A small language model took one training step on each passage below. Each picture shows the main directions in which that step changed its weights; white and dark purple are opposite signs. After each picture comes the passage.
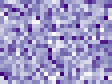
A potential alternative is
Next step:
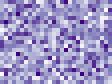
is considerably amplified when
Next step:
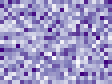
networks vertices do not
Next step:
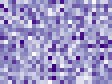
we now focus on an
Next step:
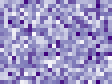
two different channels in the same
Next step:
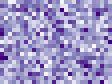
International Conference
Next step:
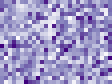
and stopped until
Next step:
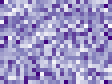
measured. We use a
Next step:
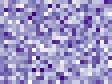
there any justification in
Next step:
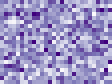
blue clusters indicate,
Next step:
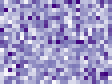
tailor the generated
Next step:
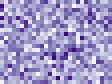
entire convection
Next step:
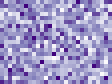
we underestimate
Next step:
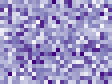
in Barret and
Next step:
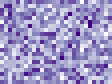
others' assignments and
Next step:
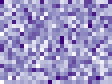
actually coincide for
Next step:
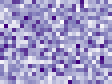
geometrical effect related
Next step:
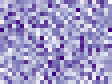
the sublimation zone
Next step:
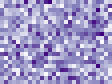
radio number counts are
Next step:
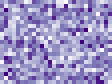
When recovering from
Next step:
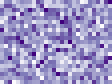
(so in particular $q$
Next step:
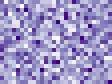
(especially for
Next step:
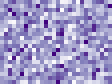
outermost gaps
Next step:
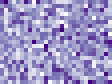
to the dynamics of a
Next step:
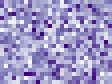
signals were sent to
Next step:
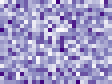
leading to observation of the
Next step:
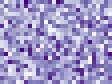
mean of the closest
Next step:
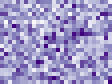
exactly one form.
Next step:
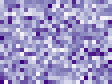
sampled from a given point
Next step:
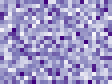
non-diagonal term
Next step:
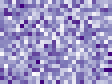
at the particle state, because
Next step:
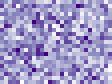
introduced as a phase space
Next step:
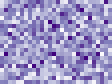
Dipole moment distribution of the
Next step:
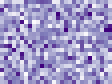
theory and experiment of the
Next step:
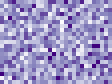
is our focus in this
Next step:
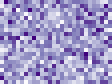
ranges in LoS
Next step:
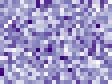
variable commutators to
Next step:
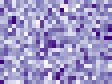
and photometric data,
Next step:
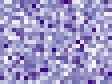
Korea government
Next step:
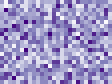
in Ningbo University.
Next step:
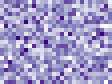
Inspired by the work
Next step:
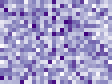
cluster members of similar or
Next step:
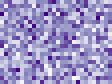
Cherenkov light as
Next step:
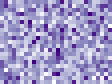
have in common that they
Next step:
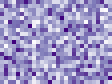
one makes the additional
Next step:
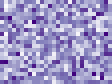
\hline \end{tabular}
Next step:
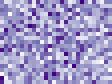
the fourth-order
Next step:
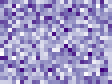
be calculated by the following
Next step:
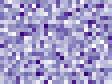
those employed in
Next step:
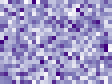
the large-scale information
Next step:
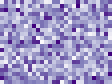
\mbox{ MeV},
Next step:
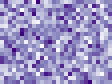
the partial gauge
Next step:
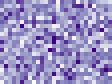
matrix valued gauge
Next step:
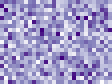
on their respective local probability
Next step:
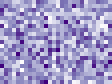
estimated from the magnitude of
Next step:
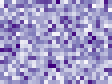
application can be defined in
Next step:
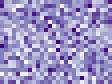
provide an estimate for the
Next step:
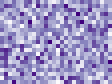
Two of these four matrix
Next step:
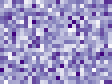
of coupling constants in the
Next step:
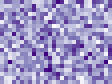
adequate precision from
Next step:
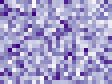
might exist the pairs
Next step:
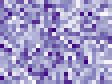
gauge group allows
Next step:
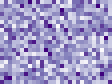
human thought.
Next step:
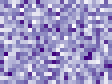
in this paper, this model can
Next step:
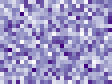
just a factor of two more
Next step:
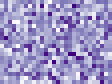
proposed cPIT
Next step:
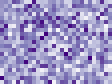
sequentially between the
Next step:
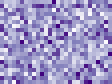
set kinetic-energy
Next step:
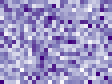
usually expensive,
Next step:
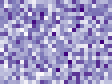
University of Juiz de
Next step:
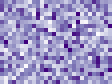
DSM is consistent with
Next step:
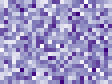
for DEE to assume
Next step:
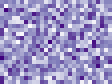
though reserves are
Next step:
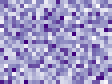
(see e.g.
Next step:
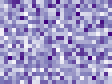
in the world
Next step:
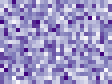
and for computational efficiency
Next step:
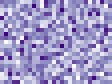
, \end{equation} where
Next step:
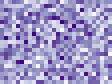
write software
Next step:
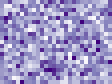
$S$ value depends on
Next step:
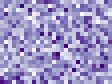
justified by the study
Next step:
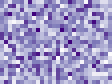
from 20 MHz to
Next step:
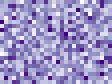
the last two terms determine
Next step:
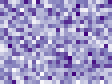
the description in terms of
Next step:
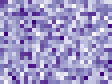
evolution behavior for thermofield
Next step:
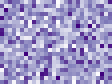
on the sky for these
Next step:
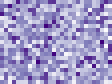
For the purpose of
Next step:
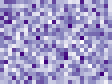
trace quantities of
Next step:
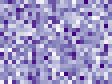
present, but would probably
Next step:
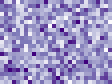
that is to be traced
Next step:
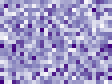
decay over 2--4
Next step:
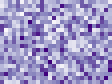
to formalise formal
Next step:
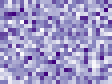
spectrum of scaling dimensions
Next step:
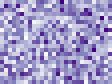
have that $\Delta({\cal
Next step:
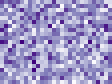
reproduces the physical properties
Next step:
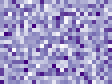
GeV$^2$ region
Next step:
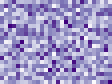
each individual eigenstate
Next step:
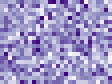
putting $P=m
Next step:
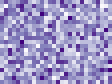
global scales,
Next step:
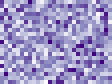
should not be considered as a
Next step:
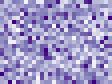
delay from the source of
